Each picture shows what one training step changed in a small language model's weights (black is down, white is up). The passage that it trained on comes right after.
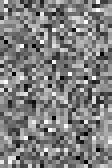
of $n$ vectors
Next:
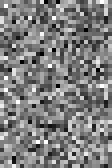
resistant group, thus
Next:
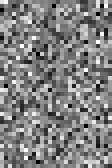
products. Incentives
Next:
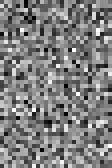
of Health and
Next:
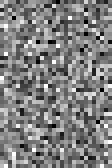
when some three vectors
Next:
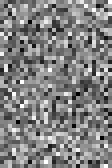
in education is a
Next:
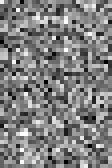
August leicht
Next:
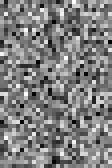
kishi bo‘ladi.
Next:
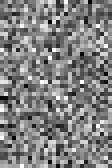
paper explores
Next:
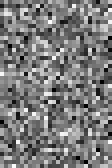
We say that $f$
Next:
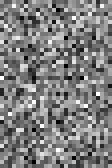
hull of $M$.
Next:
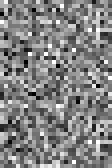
en línea a
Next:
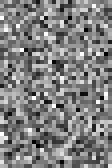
especially the relation
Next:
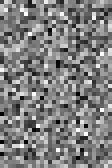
$\mathcal{D}$ is also
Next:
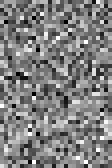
as $x\ne a$.
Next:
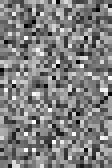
based on mutual
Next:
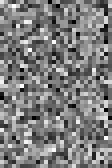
inconsistent information.
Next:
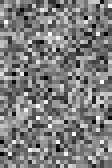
Distilling agency
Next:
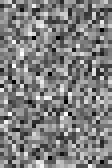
< q$. Because of
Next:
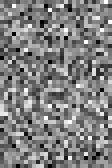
for recognition the
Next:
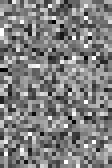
en la fibrosis
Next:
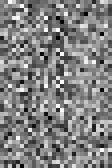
Labill. (blue
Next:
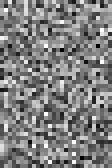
qilib, shunday
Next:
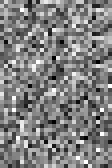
$M/N$ are linear
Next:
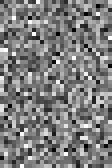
se involucra al
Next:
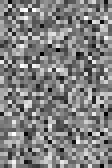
accuracy of the data
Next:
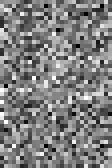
\;ca \rho
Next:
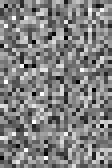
Sin embargo,
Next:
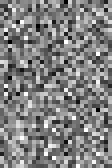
to nuclear power
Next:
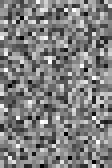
estilo de vida"
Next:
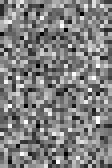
flow exist if we start
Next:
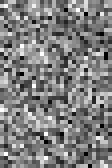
its determinant. Other
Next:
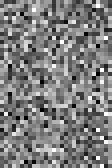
in the Supporting
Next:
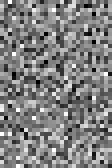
personal ambitions,
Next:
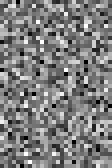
os critérios
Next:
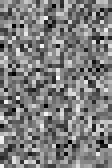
apabila tidak
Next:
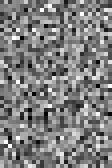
a wheel specimen
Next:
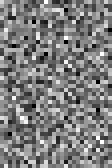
to avoid duality
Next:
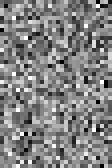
with the same constraint
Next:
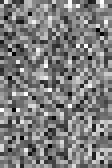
cabe à teoria
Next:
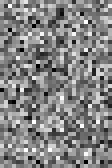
Standard. Anu.
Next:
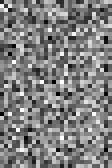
of powers) is not
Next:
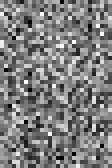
damage to cellular
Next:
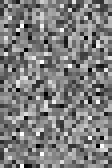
the proposed HSA has
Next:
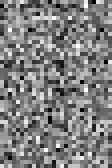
kasalligi esa
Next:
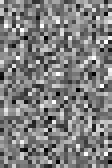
Mittelstand und
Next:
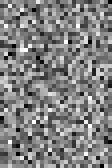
need not be the case that
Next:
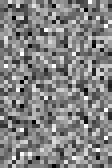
the curve $\alpha$ is
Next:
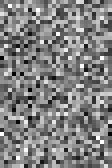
go, money,
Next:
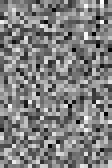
За чем и
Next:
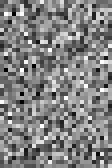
The vector bundle ${\widetilde
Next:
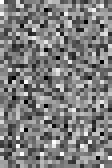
process of transmitting and
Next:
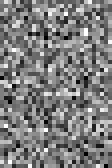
Once the big data
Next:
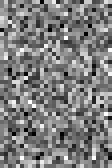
type comprise of
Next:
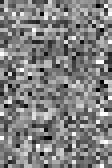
its effectiveness as
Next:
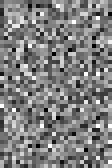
Equivalently, with
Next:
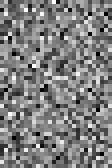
is easy to see that
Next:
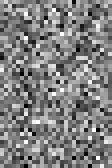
them and their own
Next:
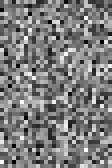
Escher, how he
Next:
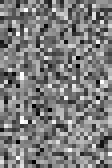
on motivation are not
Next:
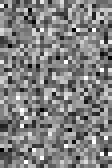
term of reverse power
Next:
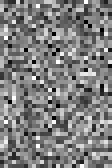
the ellipsoid
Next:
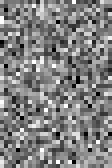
da saúde,
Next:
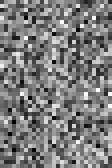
instance, $U =
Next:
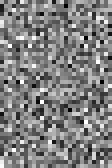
methodology that was developed by
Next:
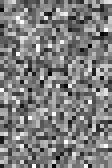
number (CN) and
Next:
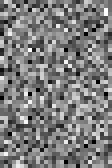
to ensure participants
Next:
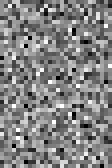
solving the problem, for the
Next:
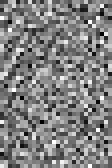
effective transport and
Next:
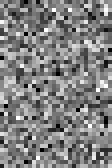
both across and within other
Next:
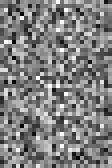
The analysis is usually
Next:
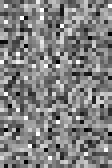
a mudança da
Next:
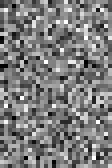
simple and elegant
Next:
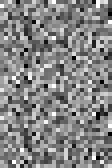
the capability of the local
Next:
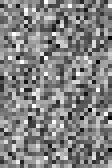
²⁵ Tillich,
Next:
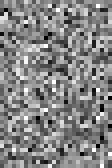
York: University
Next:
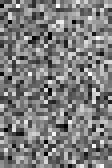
18. De forma
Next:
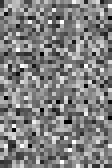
be manipulated to
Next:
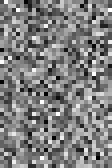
Computed data The table
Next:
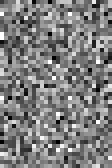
de Brasília
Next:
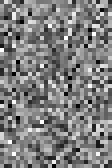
make economic
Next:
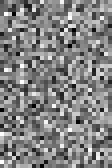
The results are shown in
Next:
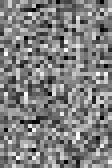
yordam berishi,
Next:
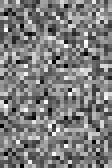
works which create
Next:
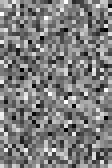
in the society.
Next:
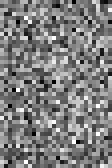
the problem of searching
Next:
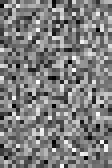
hukum dan budaya
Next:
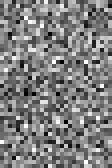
México y
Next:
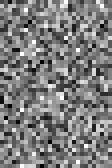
epoch. It is
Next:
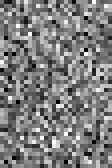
la mejora de la
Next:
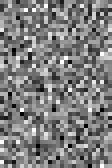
that is found so hard
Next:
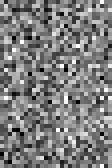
\medskip The author
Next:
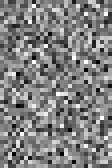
Departamento de
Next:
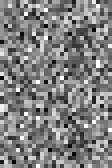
como a homenagem
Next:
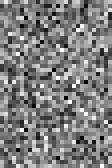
approval of a recent
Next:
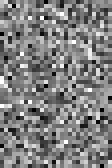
an experimental setup is
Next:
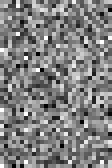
teve como marco a
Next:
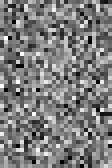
is a sequence of
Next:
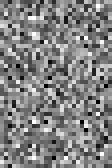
a social survey.
